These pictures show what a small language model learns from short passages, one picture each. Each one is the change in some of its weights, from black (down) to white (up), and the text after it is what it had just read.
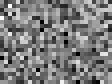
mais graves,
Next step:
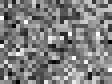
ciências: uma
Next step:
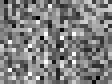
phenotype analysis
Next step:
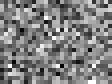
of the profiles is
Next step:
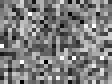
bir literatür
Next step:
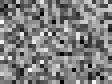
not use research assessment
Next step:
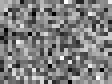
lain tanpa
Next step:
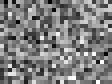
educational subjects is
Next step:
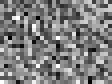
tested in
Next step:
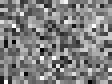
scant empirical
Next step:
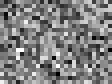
dispersion in
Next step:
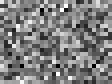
an opportunity to
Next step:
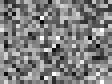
partage des
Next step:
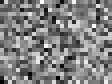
of nutrients
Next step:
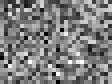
from stress,
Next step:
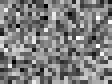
is, doch
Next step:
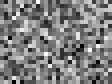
botones de
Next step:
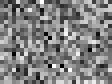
by role type
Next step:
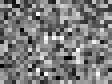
diagnosticados com
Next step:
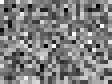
touche un
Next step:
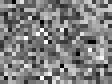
presence of the
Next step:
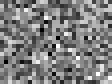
of ionic
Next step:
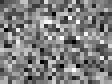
de Zillmer
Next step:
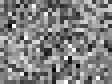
have a poor
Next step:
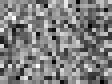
maize and
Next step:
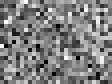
misollar orqali
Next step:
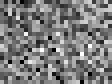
If, however,
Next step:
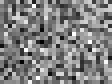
be able to share
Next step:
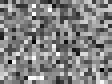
в галузі
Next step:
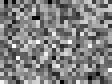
participate in the
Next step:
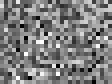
production strategies based on
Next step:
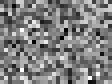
or perhaps
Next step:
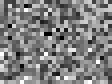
the study was to
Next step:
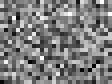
universities University
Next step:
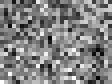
wird in den
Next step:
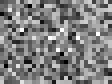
youth from the
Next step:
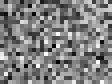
As it was
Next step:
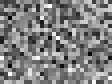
puestos de
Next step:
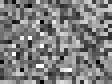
Integration &
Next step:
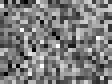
Systems. In
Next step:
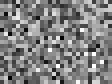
expressive means,
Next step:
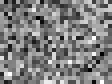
media analysis, it
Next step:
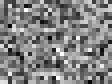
the Safety
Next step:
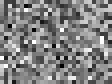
the prop using solid
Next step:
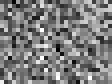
affected by the
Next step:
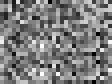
stream component based on
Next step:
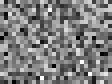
prática dessa
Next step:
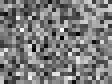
same time. This
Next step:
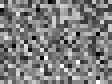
С этой
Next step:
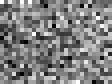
har birimizning
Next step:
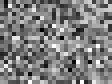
evaluating FET
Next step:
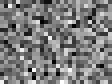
interest. The ability
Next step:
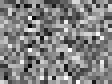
має свої
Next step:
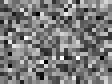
a decentralised
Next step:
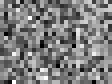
computers have
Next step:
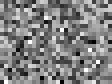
of research infrastructures
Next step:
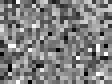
in Israel
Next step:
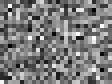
additional states, which
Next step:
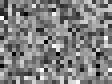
qismi sifatida
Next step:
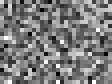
marketing margin
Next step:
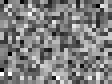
and Gábor
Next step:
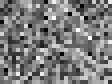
first launched
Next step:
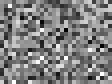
each of the
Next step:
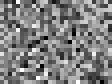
in demonstrating the
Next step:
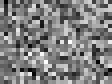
communicating ideas
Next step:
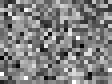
a ação da
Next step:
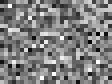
как выбор
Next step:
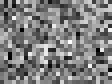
variety with
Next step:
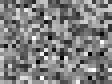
of brand awareness
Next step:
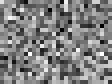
- Toxicity
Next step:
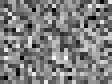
✓ Define
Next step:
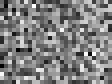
xususiyati sifatida
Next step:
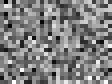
RMS values were
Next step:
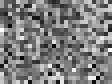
many respects,
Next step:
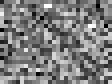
& Medium
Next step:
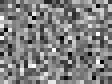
до XIX
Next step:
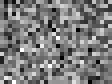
tradable sector
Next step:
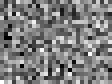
le numerose
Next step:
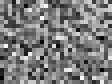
after death there
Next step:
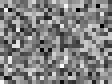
Be effective, effective
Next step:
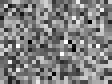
at m/z
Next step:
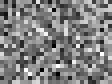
tree for the
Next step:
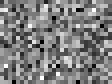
expected result, because
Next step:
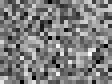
power relations.
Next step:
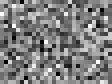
was common practise
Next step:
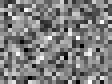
a total of 30
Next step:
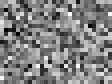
incidencia total
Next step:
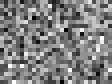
charak* and
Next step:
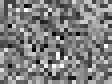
the exercise.
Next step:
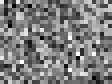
un impacto
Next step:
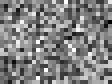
has exactly
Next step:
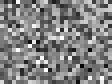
in the previous
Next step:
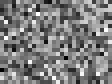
bilan ko‘p
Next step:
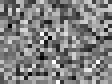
and communication technology
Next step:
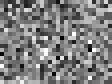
from the touch
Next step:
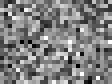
a possibilidade de
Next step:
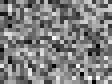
Let χ
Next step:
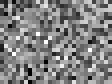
On the basis of
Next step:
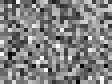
in the target language
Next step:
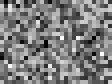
development, digital
